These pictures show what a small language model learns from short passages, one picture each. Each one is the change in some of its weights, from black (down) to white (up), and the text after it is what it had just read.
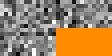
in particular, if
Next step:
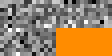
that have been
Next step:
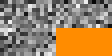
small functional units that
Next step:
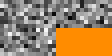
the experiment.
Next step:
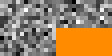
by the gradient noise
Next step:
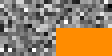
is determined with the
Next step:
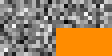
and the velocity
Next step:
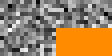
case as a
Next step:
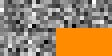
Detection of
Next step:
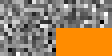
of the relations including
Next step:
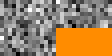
diseases with
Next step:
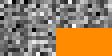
adjoint of
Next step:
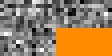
compare the results for
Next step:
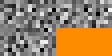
zero magnetic field,
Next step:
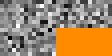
GBs are
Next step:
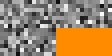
of the discrete
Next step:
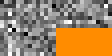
classically}. The
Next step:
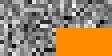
of this reaction
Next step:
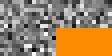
of discrete
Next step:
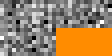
Yong et
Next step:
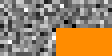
is the number density
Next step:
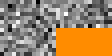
case and for
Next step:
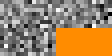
of smooth
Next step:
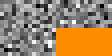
at room
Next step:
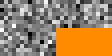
targeted search.
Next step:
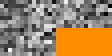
interest is expected to
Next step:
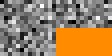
gas stream flow
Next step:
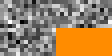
in timestep
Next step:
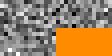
the average number of
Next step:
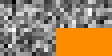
to happen
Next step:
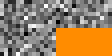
call this model
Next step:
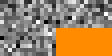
time scales from
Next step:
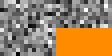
just noticeable
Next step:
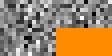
last column are
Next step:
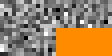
in the Dirac
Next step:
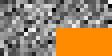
scattered energy
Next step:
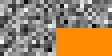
by any positive constant
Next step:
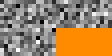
seen in Table
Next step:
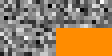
is \bn
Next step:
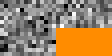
set of networks the
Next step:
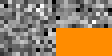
nuclei ---
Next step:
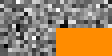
were performed assuming
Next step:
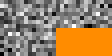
the cables between
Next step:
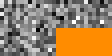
app source code.
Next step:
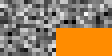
the background.
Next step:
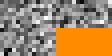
University, East
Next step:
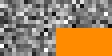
the bulk terms
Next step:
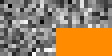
equations reduce to
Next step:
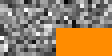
on the range of
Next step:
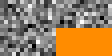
symmetry. For any
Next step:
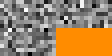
is analogous
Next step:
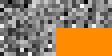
new signature
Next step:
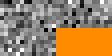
items to
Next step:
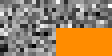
for the presence of
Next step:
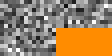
this explains the
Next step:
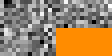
integer and
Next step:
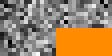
potential in the region
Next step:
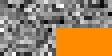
coefficient and the
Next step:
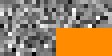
for improvement in
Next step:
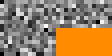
show a single peak
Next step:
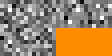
an infinite
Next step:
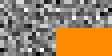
is a relaxation
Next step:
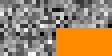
for three fields in
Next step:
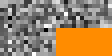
that the Fermi
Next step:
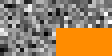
occurs for the
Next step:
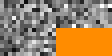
identity of
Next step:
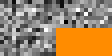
to give us a
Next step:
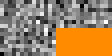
K1 while it
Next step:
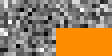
is the usual
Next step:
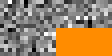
be much smaller than
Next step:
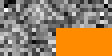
eigen-equation of
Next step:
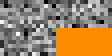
ratios for
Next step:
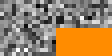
at the cluster,
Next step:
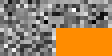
RT formula
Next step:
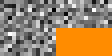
zero by another
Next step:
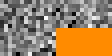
this case, we
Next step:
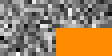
of the underlying
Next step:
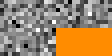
fully contained within
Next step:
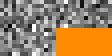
can be written as
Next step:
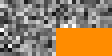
the first two terms
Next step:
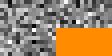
all of whom
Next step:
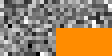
some of the internal
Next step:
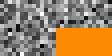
particles with distributed
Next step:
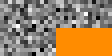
been tested
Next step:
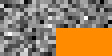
needed. In
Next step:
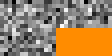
to a central
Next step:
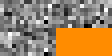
Cox model,
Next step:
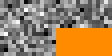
error and the
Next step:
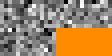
entirely be
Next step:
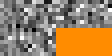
are governed
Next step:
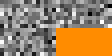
for example for
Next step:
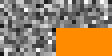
is demonstrated to
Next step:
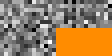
of polarized
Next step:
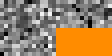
polarizations for
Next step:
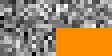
normal unit vectors
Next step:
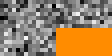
the expectation
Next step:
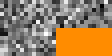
reducing the
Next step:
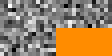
quantities\ $\partial
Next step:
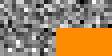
is interesting to note
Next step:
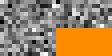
show formation of significant
